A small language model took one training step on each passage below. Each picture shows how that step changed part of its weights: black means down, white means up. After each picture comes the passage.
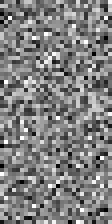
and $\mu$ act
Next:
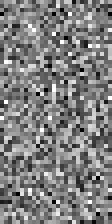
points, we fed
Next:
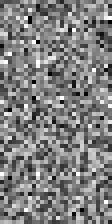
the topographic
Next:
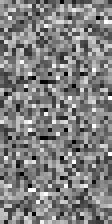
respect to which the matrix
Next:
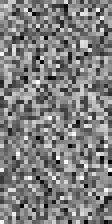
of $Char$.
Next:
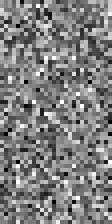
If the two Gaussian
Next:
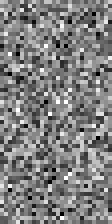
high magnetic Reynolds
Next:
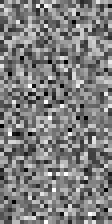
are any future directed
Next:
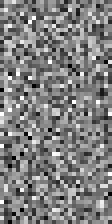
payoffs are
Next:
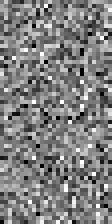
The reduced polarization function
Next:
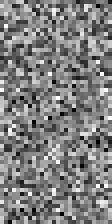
limit group (that is
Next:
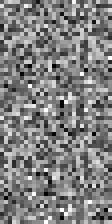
is then the stability by
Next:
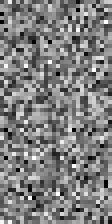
thousand to a
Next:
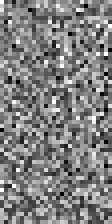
$AG$ be
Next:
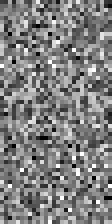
behaviour of the new
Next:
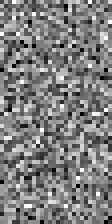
low modulation strength.
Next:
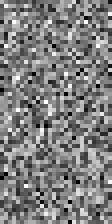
C atom located far
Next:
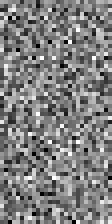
spends near the
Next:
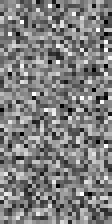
parameter ($\Gamma$ =
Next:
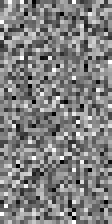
a good agreement with
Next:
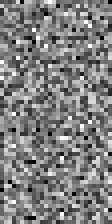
also be derived as an
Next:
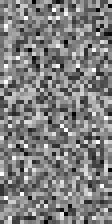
b$ is a
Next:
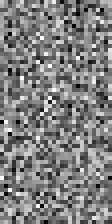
deeply into this
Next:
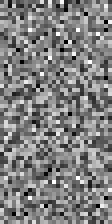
transaction costs and
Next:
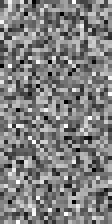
able to compute only
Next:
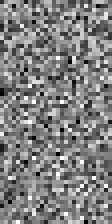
for a summary of
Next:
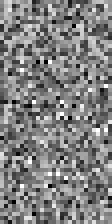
from each other by
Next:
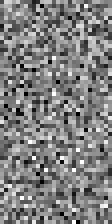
in some problems. A
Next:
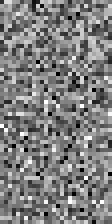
in Nonl.
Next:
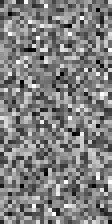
tapes as well
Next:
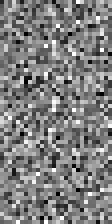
EUW | |
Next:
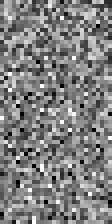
future work. One
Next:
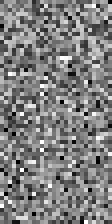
above to obtain a representation
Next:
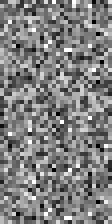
template is the
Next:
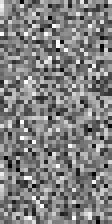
and $y$ in
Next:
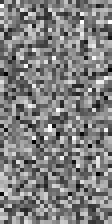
also easier to
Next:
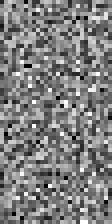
for each source can be
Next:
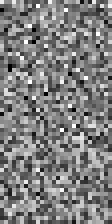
interference of
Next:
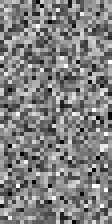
of correspondences given by
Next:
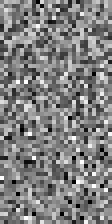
of the little
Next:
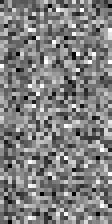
This concludes the
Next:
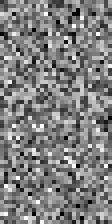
the regression
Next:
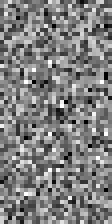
motion and it thus allows
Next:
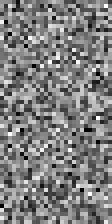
short depletion time
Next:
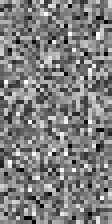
and radius $r$.
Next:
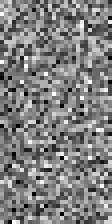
not zero in a
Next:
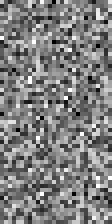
examples of ballistic
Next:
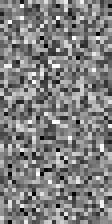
causing the
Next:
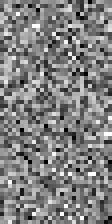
gap provides highly
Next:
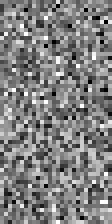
UV invariants
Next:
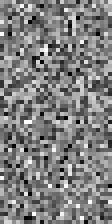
in the article
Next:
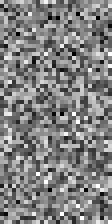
the CDM density
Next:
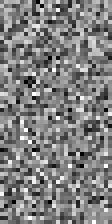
of $\rho$ and
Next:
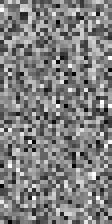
find $u\in
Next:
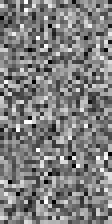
As a result, the
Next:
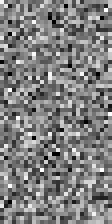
deeper void
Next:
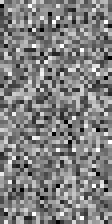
cost function of this type
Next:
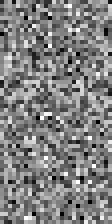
from the aligning
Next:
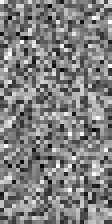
the condition on the phase
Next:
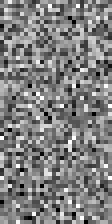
with decreasing temperature.
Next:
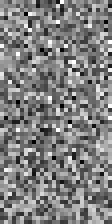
the half-space
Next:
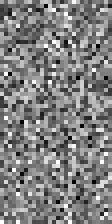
z_1 \wedge
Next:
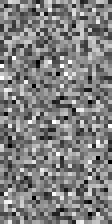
we have the limits
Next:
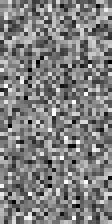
since at least five
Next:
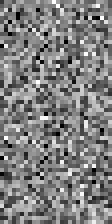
of Physics, Mathematics
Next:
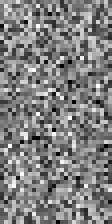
algebra of Euler
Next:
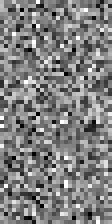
and retains the
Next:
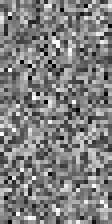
be Mahonian
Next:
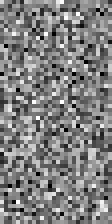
average cluster size, only
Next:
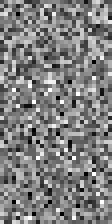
all material systems the
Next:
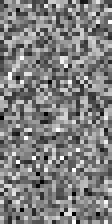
these solutions. Finally,
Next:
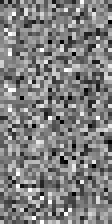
This conjecture was proved
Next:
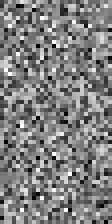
terns of a
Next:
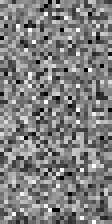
seller and
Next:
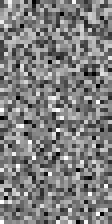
a $\star$ in
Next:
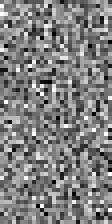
Therefore, the infinite boundary
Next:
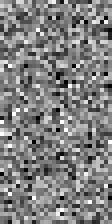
column). We have found
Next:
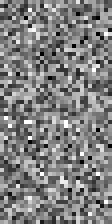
positions in redshift
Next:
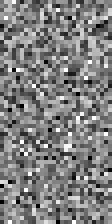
to compute or characterize
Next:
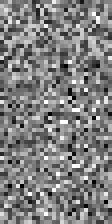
were classified as
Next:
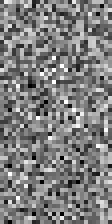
the model developed in
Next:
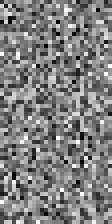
\newblock {\em
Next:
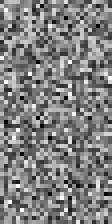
locations. The
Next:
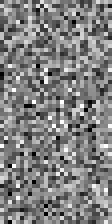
are indexed by a
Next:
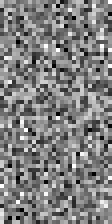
the field $u$
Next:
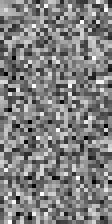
layer to improve the
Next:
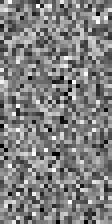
by considering skill
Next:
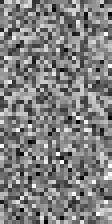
the universal bundle over
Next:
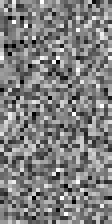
a contrary example to
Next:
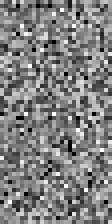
SM predictions and
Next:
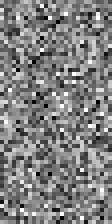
heterogeneous social
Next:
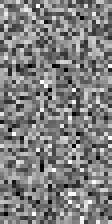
yield the relation
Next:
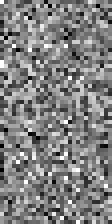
adjacency matrix of
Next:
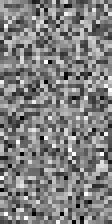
difference compared to the full
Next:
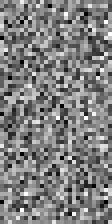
Parameters used to
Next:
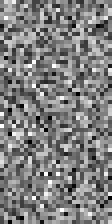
to the constructed
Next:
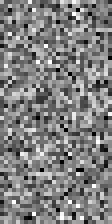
with delay is
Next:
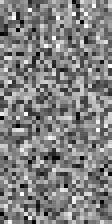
the {\it Two
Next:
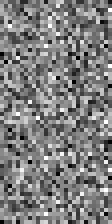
\not \in
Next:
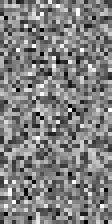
of this NLO analysis
